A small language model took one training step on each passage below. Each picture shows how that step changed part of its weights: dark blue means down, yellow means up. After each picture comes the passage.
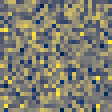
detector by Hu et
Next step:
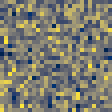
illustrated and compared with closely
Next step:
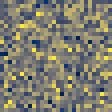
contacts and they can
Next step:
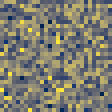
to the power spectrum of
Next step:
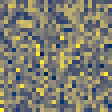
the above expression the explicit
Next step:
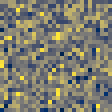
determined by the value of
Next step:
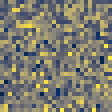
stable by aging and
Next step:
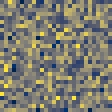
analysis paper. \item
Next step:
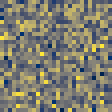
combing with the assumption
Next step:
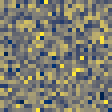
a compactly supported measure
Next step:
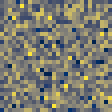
rice. -
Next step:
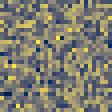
use the two rates of
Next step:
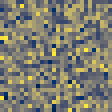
any material previously published or
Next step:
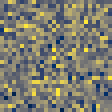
distances caused by different
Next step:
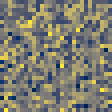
study was to develop a
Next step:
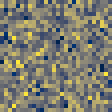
a nanoparticle under
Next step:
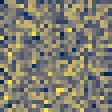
this process, the stress
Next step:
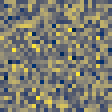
papers find the correlation
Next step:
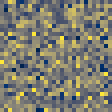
on a predefined
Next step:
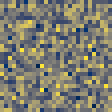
a significant role on the
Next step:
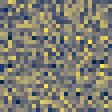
under contract number
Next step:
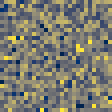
with sampling potentials
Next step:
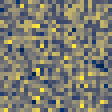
singular cohomology. Assume that
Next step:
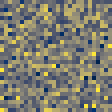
introduce particle number operators
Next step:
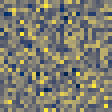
it is absolutely continuous
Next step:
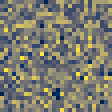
rise to $m$
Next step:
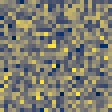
radius of the white
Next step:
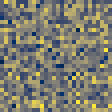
is proven in
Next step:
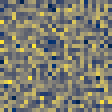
cycle; \draw
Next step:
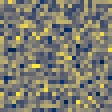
scaling asymptotics:
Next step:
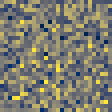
to a unique infinity
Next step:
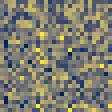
the thin disk abundance
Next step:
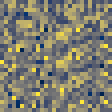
the members of the continuous
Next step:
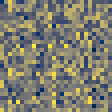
Independent operation of
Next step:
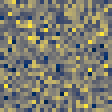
unwavering support
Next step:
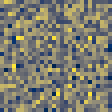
side bands instead of band
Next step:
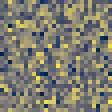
adoption of such an
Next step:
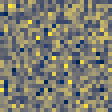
History Study with
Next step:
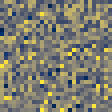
indicated with dashed line in
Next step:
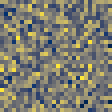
& \cdots &
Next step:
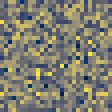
saying that the set
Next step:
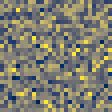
{\noindent {\em
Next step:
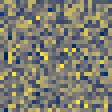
Penalty hyper parameter
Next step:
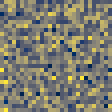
C}$ is an isomorphism
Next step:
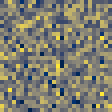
analysis and decision making becomes
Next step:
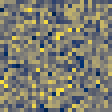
that all the remaining components
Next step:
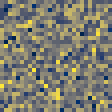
way to tackle
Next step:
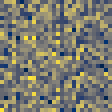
are the functions defined as
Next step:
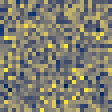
hunt for determine whether
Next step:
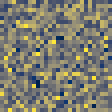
recharged by
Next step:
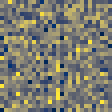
required to run the
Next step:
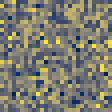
of a well-known
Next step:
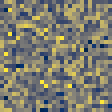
quadratic field extension
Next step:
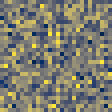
aim is to analysis the
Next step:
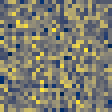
form, which are
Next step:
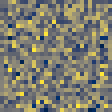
affected plant height
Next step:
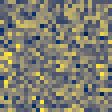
continues, the influence
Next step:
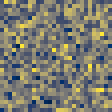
paper's acceptance.
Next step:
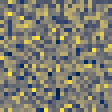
effects, leading to a
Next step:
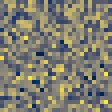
the Hopf algebra
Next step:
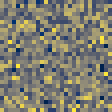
a {\it coherent}
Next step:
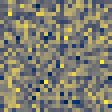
library does not offer a
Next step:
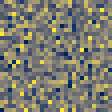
or target variable in this
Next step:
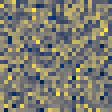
of Canada.
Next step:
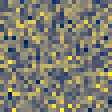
reconstruct the whole state
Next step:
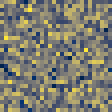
in the network and
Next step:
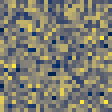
the integrals of the moments
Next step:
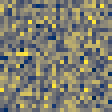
w^\eps$ in
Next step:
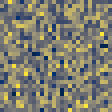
analytically tracking the
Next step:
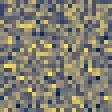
construction for it. We
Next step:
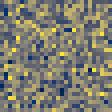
though the method can be
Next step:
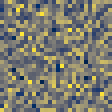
describes the UV fixed
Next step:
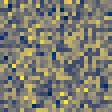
also one (Table
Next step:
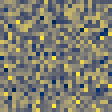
auxiliary control
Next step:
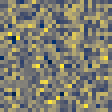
recordings of
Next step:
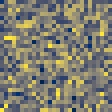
environment for the involved
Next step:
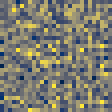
prime number and let
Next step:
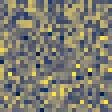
the laminate surface
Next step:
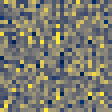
is similar to the proof
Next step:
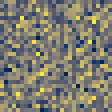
as empowerment,
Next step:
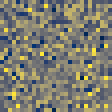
$m$ when
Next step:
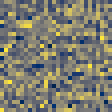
time, and the second
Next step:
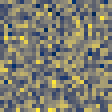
curves. Over the field
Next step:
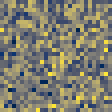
the latter is evaluated
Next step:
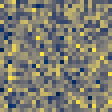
of Building
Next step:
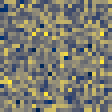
with their connection information;
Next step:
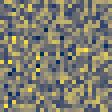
or obtain the higher
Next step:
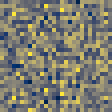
not necessarily orthogonal to each
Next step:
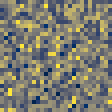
finitely many values
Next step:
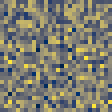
the fall semester
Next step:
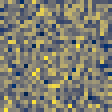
suggest that it would be
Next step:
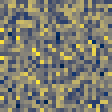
the above results to draw
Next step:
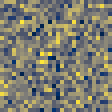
to analysis of bulk and
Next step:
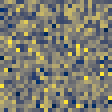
depicted in Fig.
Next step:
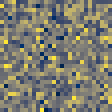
of driving two separate
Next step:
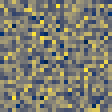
\quad \wedge
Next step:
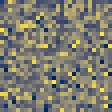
neural network which is able
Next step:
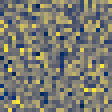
Hence, the tensor fields
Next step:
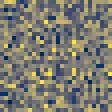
for solar radiation.
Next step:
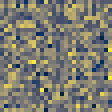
a concept devised by
